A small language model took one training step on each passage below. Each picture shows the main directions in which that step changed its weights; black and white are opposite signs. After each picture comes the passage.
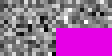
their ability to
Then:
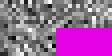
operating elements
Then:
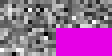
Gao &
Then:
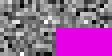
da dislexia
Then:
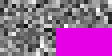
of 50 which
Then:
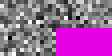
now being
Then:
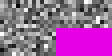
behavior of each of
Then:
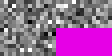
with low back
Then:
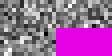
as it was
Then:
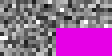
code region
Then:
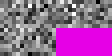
research data and design
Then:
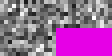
supply of new
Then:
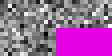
been significant at the
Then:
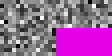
third row
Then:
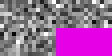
Schweiz ist
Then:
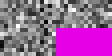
demonstrate that
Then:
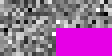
to make the students
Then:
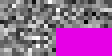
phase right
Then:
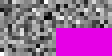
anak yang
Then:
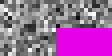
and Attitude
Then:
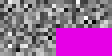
that truth is
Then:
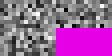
and improving
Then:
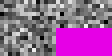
There was a
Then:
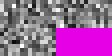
processing and
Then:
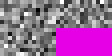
from medicinal
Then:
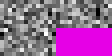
showed that they
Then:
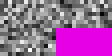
the training's
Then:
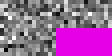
IN THE
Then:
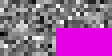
of PUF
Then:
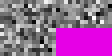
or no evidence
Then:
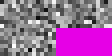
males. The
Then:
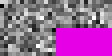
your land mass
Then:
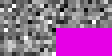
rats with
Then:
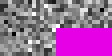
European Union
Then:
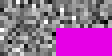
com o mundo
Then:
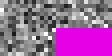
detection of various
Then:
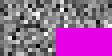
and family life
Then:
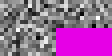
work experience and
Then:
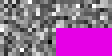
in animal
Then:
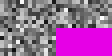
indicates that other
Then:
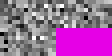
used to measure a
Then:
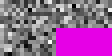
to detect
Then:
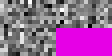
conditions in determining
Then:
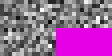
most of the
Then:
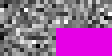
Blue light
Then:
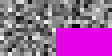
su vez,
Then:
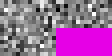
per questioni di
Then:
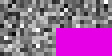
placed a
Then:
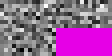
Once the
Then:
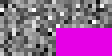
mortar by
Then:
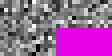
carried out
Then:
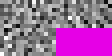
it contributes to
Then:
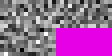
the Zenodo
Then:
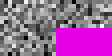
the formation of a
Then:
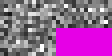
The number of
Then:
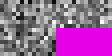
números para
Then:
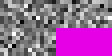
в наше
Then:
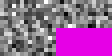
on students of English
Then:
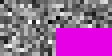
Plants and
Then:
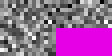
were tested for
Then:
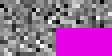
est destinée
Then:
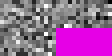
response of
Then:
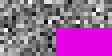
agile movements
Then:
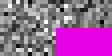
la formazione
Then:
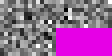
if I includes
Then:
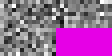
establishing a
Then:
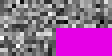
constants in the
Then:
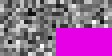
general application of the
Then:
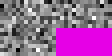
existing area to
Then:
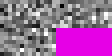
and Marmara
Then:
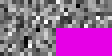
bilan yiliga
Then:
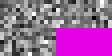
issued on
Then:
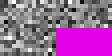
the high level of
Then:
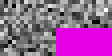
the forms.
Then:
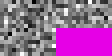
colheita do
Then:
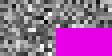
usage of
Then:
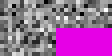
on the previous
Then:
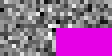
society, and
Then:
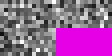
do ambiente
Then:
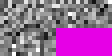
the social and
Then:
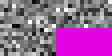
polo, sin
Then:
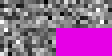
a integridade e
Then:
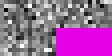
office room
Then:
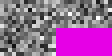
to set forth
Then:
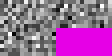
the second user
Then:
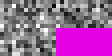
which they report on
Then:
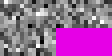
yil 7
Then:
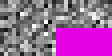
en la medida
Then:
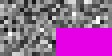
one of the
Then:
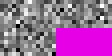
(IV), obtained
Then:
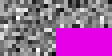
infantiles como
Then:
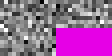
evident from the
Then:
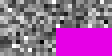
В этой
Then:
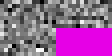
solusi yang
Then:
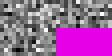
The Authors
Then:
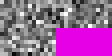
beliefs then
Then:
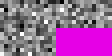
va boshqa
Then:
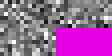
a day on
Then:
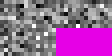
in MS
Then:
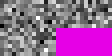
it becomes
